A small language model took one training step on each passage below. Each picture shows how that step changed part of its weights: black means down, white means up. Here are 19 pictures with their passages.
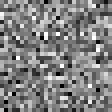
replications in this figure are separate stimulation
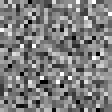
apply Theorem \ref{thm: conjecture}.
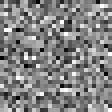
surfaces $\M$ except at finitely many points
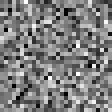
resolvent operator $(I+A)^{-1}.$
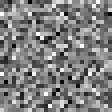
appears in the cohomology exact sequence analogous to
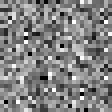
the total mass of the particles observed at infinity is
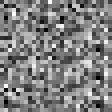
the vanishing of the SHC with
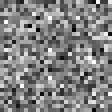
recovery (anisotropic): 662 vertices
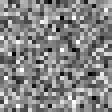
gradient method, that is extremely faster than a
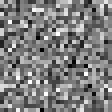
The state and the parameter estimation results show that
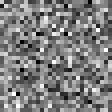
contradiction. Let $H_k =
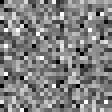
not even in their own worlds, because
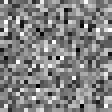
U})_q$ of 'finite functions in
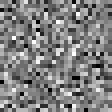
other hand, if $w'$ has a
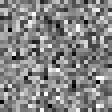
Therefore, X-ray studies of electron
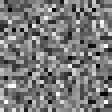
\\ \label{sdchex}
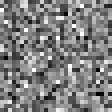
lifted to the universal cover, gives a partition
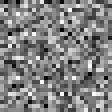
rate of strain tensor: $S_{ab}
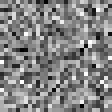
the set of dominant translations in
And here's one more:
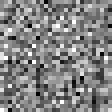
particular, the quantity of weak relevance and
